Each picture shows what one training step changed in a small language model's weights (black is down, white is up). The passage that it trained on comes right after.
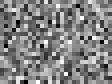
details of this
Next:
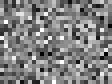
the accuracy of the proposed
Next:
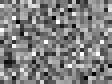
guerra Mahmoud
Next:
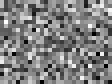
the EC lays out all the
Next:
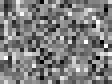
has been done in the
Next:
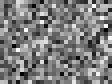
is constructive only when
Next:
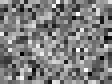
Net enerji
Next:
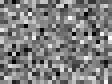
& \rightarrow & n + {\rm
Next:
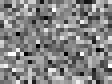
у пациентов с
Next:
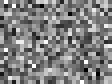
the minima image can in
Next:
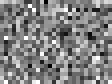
women are the main two
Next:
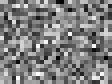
age, each year
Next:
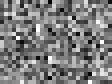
DM subhalos which are
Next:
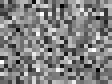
formed by using both structural and
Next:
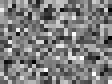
layer was deposited at
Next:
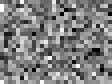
bulk, and the surface
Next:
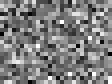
the atmospheric
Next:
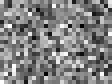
derivation Taking a
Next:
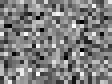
neutrons, it would be
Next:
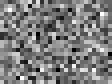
-Homme 70
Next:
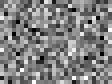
لـ θ_2
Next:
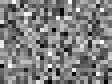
section $\gamma q \to
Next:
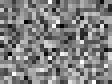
\in P$ such that
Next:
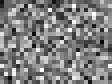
to air ejector. An
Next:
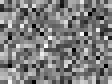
QGIS. B.
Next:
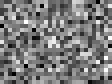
is important to select important
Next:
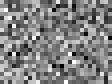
& = & \langle
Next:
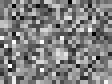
to a decrease of the
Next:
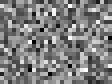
communication channels with the
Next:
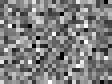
with the single exception of
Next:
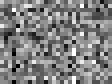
wetting the membrane.
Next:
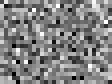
transmissions, a low value
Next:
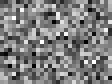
This can affect adoption
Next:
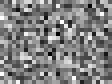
many useful features
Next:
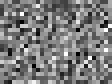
SCMA receivers
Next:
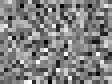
propuestas para su
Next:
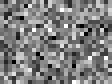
jismiy va ruhiy
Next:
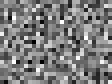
of the greatest palace
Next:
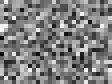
plus forte pour les
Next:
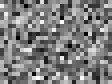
of the local and nonlocal
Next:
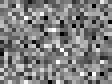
bo‘lgan bolalar
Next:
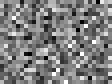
*deactivated*. In
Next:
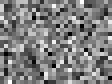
as a statistical problem. The
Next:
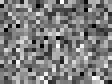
Ideally, such a
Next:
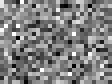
future (TB4)
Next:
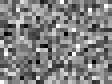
dobras, de eixos
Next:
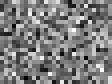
(RQ 3) for
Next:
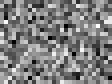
of the connection. The
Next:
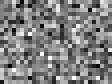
hasta -5 °C.
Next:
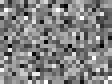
via \begin{align}
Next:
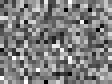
was to explore how financial
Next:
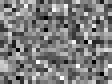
привычек и
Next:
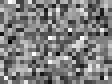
poluição observados em
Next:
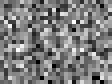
impact on other variables. The
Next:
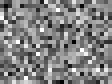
showed that the total energy was well
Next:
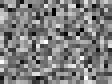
situation at work,
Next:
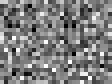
usually operates on
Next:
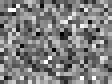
en volgende
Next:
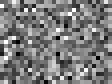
plus haut, il
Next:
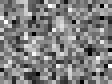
educación a distancia con
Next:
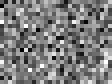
Let X denotes a
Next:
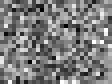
pH, Aluminum,
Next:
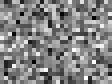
liquid binder
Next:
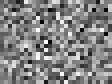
va yog' kam
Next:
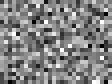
become inaccurate.
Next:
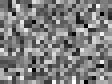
Military Action and
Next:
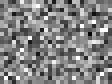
necessary to lift the
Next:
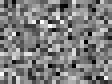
have been observed, which significantly
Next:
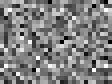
philosophy, and
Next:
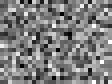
- BRASIL.
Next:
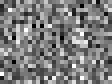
schemes for protecting
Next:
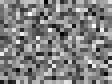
actual market risk
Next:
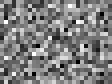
of the lattice,
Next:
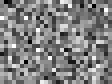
negar todos los
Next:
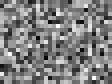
loop is shown to be a
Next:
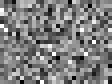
to be a good fit with
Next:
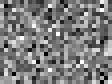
dose. *J Comput
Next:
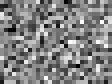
10 Rue Alice
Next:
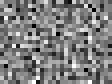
$n$-th polar and
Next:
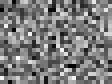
upgrades and staff
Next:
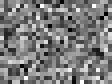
very thick, inner
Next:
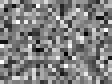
people will feel less
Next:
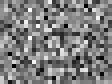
spécificités de
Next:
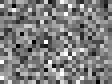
Project Administration
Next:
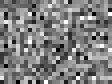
Management demonstrates that
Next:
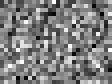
general dimensions,
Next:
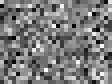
pulmonar y el
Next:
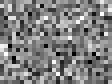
quantity of water
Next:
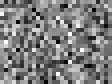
low when considering the limits on
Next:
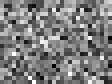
sentence. Next, the
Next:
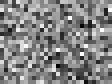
extend the ideas
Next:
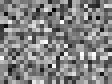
of these trajectories pass
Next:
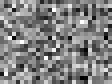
лития или
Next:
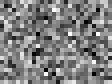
образом, длина
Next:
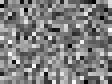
lumbar flexure and
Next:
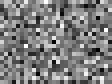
work, warehouse
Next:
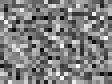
through momentum and energy
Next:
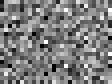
trajectory matrix. The
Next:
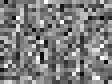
between frequency components induced by
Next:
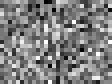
generative model of the emotion
